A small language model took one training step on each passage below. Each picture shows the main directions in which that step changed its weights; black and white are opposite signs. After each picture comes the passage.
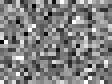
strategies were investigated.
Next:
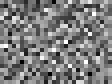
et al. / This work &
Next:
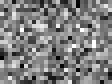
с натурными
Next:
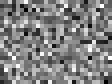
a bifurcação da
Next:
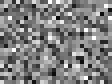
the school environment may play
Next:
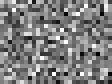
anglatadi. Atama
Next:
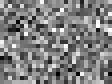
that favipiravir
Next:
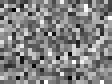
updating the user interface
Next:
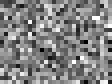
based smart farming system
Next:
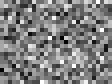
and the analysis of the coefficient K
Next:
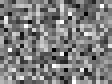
dependence. By hole
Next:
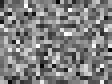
kattalar kabi
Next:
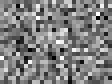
ilmiy jurnallar
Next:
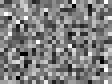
the array. The key
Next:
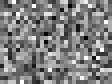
cognitive anxiety and
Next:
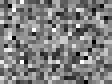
7) dual layer
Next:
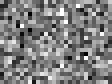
7, one standard error shock
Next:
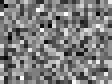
piece of literature,
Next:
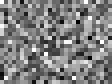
assuming that the scattering
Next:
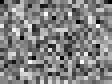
this equation must be slightly
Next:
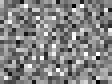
without preprocessing and other
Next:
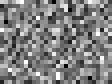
SOLARLITE are
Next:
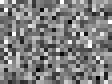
construction; alternative
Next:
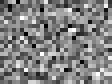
can be a reference to
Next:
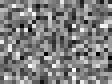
known (IZw18),
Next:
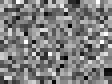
for a given application a
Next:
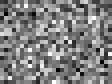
iniciará desde la
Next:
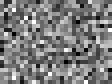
R possam ser exibidos
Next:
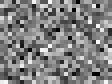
all the nilpotent
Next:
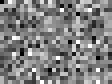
норм чинного
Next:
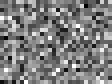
means of the following unitarization
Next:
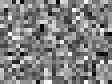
social media, making it
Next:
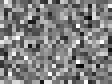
a similar behaviour of the leading
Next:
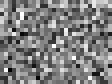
in report. - Use
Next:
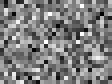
into a computer algorithm.
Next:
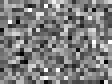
Defining Ag wire
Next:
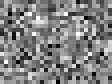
Unfortunately this is
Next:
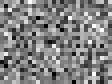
antennae (fig.
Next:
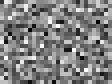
dans l'enseignement 1
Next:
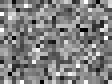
согласие в
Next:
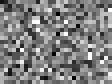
simulations show that the instability
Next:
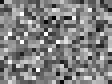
Google Scholar was
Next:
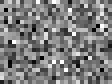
By tuning the
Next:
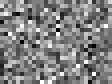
carbon, particle size and
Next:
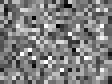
software, due to the
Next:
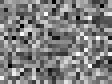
depicted on the left
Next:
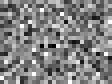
action directly. We are left
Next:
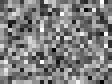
geniş bilgi
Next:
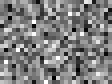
present study was to monitor
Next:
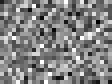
that with increase in temperature, the
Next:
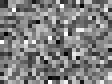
que esses níveis
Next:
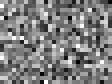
cannot be reliably determined
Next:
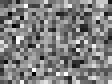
and 10.5. The first
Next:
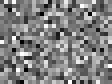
%% Group authors per
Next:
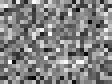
for the extractions from the
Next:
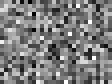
is true. After
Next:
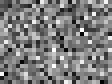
the model. A value for the
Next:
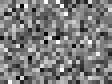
profissional dos alunos
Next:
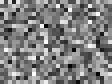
most semiconductors
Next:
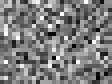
power plant for enhanced
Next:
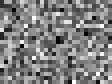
медиатором по
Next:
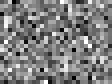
obvod pásu)
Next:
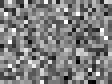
It stimulates the
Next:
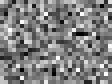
with all students scoring below
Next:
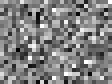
réflexions et un
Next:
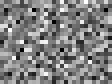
configuration of the magnetic field on
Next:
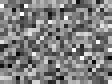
mass, the closer to
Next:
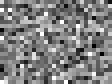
has considerable tourism potential
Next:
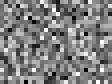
(metal ion :
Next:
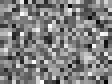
SPOT project¹
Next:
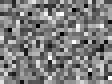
*Oxford Review
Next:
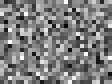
have ($a$ vanishes
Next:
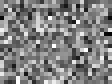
Pertama, siswa
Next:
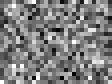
systems has recently gained
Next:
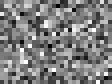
on Reproductive
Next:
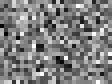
further quantitative tests
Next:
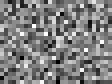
are introduced. The received
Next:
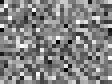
“es un tratamiento
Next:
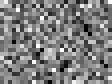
significant influence on customer
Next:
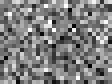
Based on the above analysis,
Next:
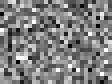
$\rho(q)$ are phase
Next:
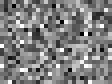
by Feng using $X$
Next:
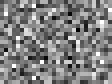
correlation with any cloud
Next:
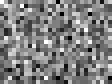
a lesão mesial.
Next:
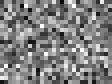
también necesita
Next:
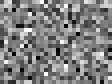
5 Several statistical
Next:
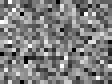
Universit\"at zu
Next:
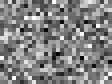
of squares df
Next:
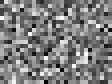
This is a classical interpretation
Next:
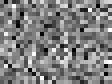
role. Nevertheless,
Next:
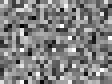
produce a force, which has
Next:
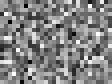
are very important. In the
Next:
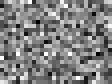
career development, which is a
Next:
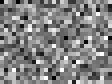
& Standalone & with
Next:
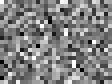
docente com a qual
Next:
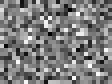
pair, when the PV
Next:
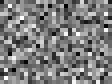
applicable to all environments
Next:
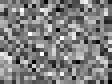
formed through the membership of
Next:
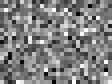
City of Vienna,
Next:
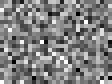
UAS platform classification
